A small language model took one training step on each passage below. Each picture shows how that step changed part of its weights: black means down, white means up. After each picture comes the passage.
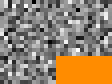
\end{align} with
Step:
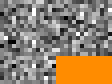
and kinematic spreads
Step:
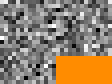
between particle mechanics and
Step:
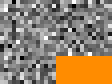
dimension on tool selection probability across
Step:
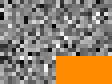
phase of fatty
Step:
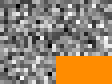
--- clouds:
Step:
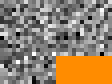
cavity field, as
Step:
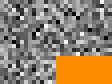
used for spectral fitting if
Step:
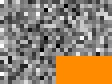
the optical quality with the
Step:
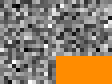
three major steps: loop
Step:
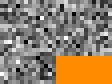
reading the data set one
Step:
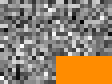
to the dynamics initiated
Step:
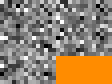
account the possible interactions and the
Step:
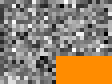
($p_Z \rightarrow
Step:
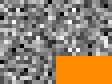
x \rangle$ and the
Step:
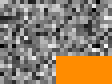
of the template
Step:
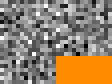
in fact, precisely
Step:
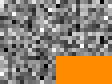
be estimated from the weak
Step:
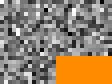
the retrieved
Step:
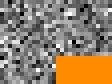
so that the beams
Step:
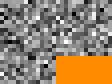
(2) the weighting
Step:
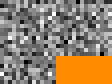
by these field lines becomes a
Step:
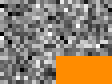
turbulence mode. Our
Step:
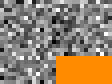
shielded by lead and
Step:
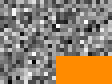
Sevenster et
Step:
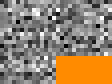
third coordinate of
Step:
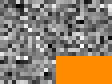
are quantities derived only from
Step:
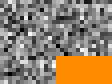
of the charm data is
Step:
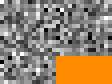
the local resonance at a
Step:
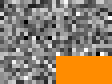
apply Onsager's
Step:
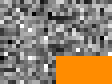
of the ITER
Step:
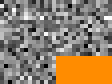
are called quantum gates.
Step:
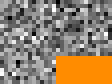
is analytic, but beyond
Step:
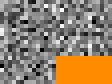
are the particle momenta and
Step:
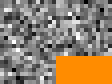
quantum numbers of the
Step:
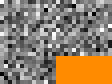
the spatial isolation
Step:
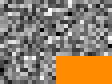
restrict to the subspace
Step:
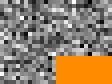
then $|S| \ge
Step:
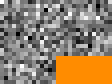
the model. The predicted
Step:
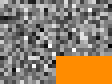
of the most promising
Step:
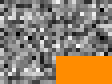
the effect studied here. The
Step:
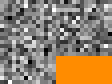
is {\em definitely
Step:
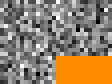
as the product of the
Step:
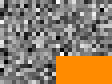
the three-lepton +
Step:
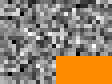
that there is a large error
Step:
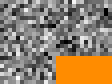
Finally, performing spatial
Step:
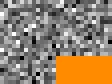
before by Pawlowski
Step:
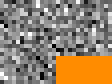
{clarifying the
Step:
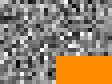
of the finding, will be
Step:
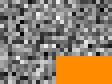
we fixed the parameters of the
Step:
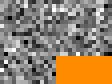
is important that no assumptions
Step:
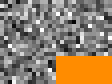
can remove and decrease
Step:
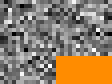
concentrations however, it has
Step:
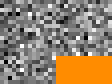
gaps relatively smaller than those
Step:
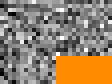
Substitution in the
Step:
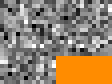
is calculated. It is
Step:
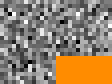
results qualitatively. On
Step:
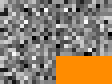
HDL filter is
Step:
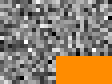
Chemistry B}
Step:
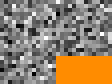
are already far denser
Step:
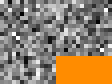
not the only way to design
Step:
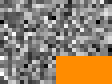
geodesic path, the
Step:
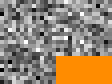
diameter Al particles and
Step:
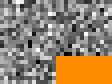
for the eigenvalues $\tilde
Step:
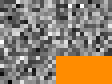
gravity, this very same structure
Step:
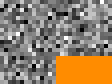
Depending on the
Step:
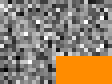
kyr and $\mu
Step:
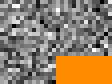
folding to modulate
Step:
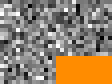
It yields the result that the
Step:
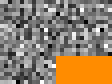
to be written can be
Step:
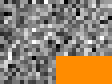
only change due to changed
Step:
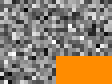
a certificate
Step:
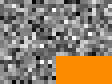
nebula outflow.
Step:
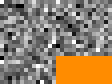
observations revealed the profile
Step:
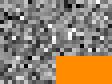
volume distortion followed
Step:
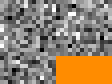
is the position of the
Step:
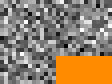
3D imaging with a
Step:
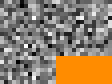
into Eq.(1)
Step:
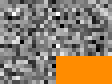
that results from combined optical
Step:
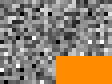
describe the experimental results correctly
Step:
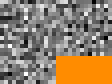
of outflow and disk gas
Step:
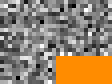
shared accountability.
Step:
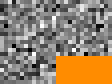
phase (Halperin
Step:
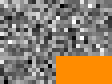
a security and each edge
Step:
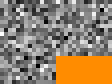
the first order in perturbation
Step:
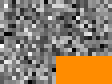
models on edge devices is
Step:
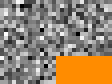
the descent equation $\delta
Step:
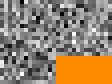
a post hoc
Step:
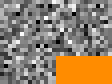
our interactions} John
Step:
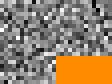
see \cite[Lemma
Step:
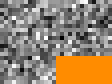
periods (Meta:
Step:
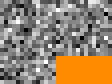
in such systems poses additional
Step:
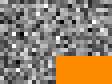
in contrast to our case,
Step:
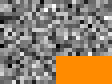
second application of the gates
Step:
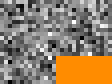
extra polarizations will
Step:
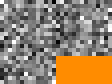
3 the experimental value of
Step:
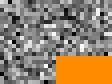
both contained below the
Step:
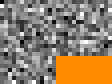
and } \vx
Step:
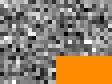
a service being
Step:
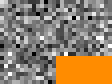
function in coordinate representation or
